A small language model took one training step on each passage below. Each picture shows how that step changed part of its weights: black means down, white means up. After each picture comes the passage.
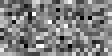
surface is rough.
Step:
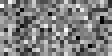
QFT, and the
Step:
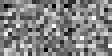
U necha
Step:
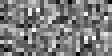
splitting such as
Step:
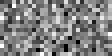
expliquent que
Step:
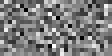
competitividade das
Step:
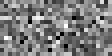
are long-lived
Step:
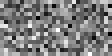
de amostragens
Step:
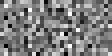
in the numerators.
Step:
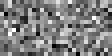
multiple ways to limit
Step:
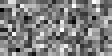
the system is far from
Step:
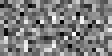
Encuesta nacional de
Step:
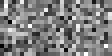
taking notes.
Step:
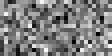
poderá optar
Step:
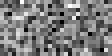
after Terr."
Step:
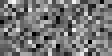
yanada kengaytirishga
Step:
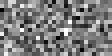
the resources of
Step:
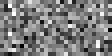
to mend the momentum
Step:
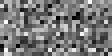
deviations from thermal
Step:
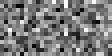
between Jupiter and
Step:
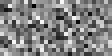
akan dilakukan
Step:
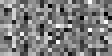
at radius R in the
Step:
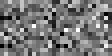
soliqlar va
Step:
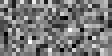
musiqasidagi eng
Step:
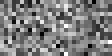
e prazer, entre
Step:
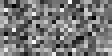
cell cycle,
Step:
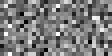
time dependency, particularly
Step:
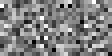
a specific model of
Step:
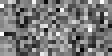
task, and the system
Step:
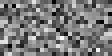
establish where students
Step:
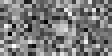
by an interaction term.
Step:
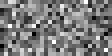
the pulsars from Table
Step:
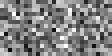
in a certain field
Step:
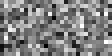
hal etishda talabalarning
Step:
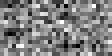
estudios. Así
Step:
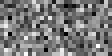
UAV as relay
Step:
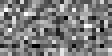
і Губина.
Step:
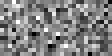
the results in \S
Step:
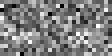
and have investigated the
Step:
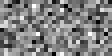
helpful. As a
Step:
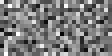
and curl operators on
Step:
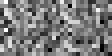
simplex algorithm''
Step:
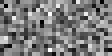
показывают, что
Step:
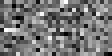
dan Sanitasi
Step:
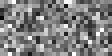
this real superfield take
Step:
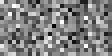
– lógica con
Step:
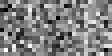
working principles of
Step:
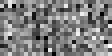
Appendix) of the
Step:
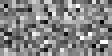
OTDR has
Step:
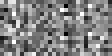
the event horizon.
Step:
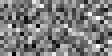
of symmetry energy becomes
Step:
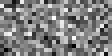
de Comunitatea
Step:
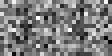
key limitation related to
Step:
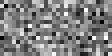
estimates of the production and
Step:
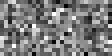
Claussen C.
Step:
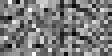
Анализ и
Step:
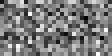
with increasing distance to the
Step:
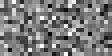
dashed lines represent the model
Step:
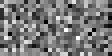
trajectory. Finally
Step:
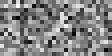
metrics delivered
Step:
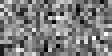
applicable, such relations
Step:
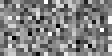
convicções, e
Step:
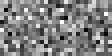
Os tratamentos T1
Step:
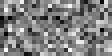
qilish va ularni
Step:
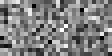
an infinite set of
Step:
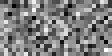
CFT. This
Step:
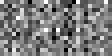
*potencias del
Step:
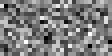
shown in Fig.
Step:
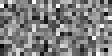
classical and the quantum
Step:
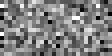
reporting scenarios presented:
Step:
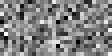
та розвитку
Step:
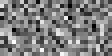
ativas (aptas
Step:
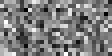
protocol in the presence
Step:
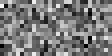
classical and modern literature using
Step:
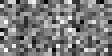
work, we use
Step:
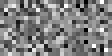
você sabe
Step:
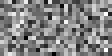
utilização ¹
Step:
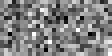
O'zbekiston Respublikasi
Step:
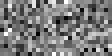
accountants van de
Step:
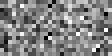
the SDSS
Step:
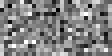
actually occurred.
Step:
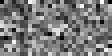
as was done in
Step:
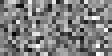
Sensitivity to
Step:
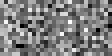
human annotated query
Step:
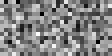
son un medio social
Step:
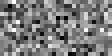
grande sensibilidade
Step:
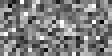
samples. As training
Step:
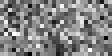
qanday metodda
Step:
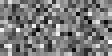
Thermal fluctuations in
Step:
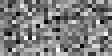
reservoir is
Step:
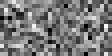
rivojlanish imkoniyatlari mavjud;
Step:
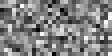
the two bands do not
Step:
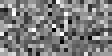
in the professional activities
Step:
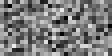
те, чим
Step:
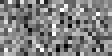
alguien por el
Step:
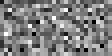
de progressão da
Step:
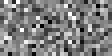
at masaya.
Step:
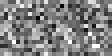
of a modulated
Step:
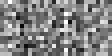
professional behaviour of
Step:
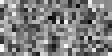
dual fluid theory
